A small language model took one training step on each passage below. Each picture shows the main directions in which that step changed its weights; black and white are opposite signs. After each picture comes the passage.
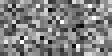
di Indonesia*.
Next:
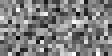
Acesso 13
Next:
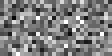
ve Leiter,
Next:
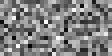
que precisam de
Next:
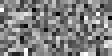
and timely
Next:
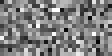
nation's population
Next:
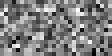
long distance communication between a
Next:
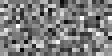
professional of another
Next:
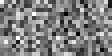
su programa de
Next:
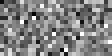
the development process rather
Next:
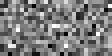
the agents as
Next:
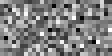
high frequency transient
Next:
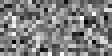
of the products to
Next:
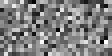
National Air Force
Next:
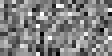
in line with what is
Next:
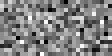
of the angle change
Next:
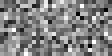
needed to produce
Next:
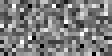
the $x$ and
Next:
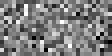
idades entre 14 e
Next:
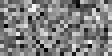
sensor. Since
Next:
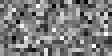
\qquad \quad +
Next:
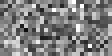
integradas à realidade
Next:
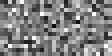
of protein,
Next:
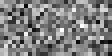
and they are both
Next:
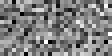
does not exist, the
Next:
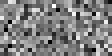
require the RGB
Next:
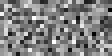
energy band structures and
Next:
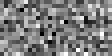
of danger,
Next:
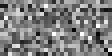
do it in a way
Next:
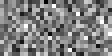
solvent and
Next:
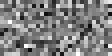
polymer quantum
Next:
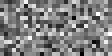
economic and regulatory
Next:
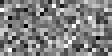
corpus data needs
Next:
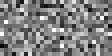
namoyon etadi
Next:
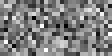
it has been reported in
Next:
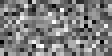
experiment. Thermal
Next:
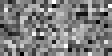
model reveals the influence
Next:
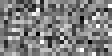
have also been found in
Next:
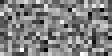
from contribution to conduction
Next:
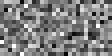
positive correlations between some
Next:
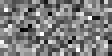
user interaction. The findings
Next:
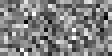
onderzoek bij
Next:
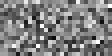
watershed of
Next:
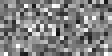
datasets demonstrate that
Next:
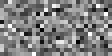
has the simple analytical
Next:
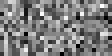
and\ \bibinfo
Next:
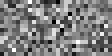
diseases from a
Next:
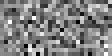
of $\Delta f$
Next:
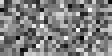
NGABA et
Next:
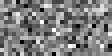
X Ingesta de
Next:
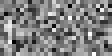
de ellos
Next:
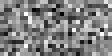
of languages, with
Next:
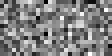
communication systems, various
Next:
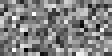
input layer follow several
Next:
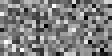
3- Considering
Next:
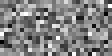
the lesson the
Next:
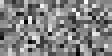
corso di
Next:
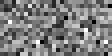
reported earlier.
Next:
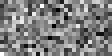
recommended for
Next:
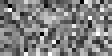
Physical Response
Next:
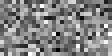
diameter of the
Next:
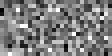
in its excited
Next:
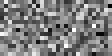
the control forces as
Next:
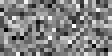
alma ao sensível
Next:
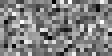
green interval matrix
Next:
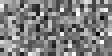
service used by the
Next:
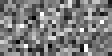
of satellite
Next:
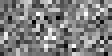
from long-sequence
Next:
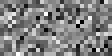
standards best meet
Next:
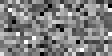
with the dimensionless
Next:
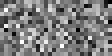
different edge shape
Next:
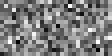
de verschillende
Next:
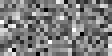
me absteve do
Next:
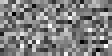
contribute to the
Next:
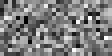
No sólo
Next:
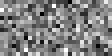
hopping terms
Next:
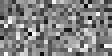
us calculate next
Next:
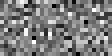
provides insights into what
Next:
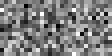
no novo
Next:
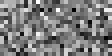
Observation of
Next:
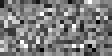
movement of
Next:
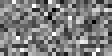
Head of the
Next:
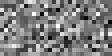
most important air
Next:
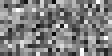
As discussed in the previous
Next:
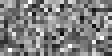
for this system will be
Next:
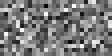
three thirds of
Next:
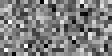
energies, see
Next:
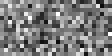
The 4D string
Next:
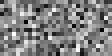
layer, which is
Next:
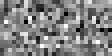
is large (larger
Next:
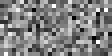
Here, we
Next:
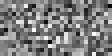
to the environmental
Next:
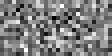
shown in Fig.
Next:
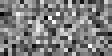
& Logistics
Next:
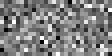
Jones assumono
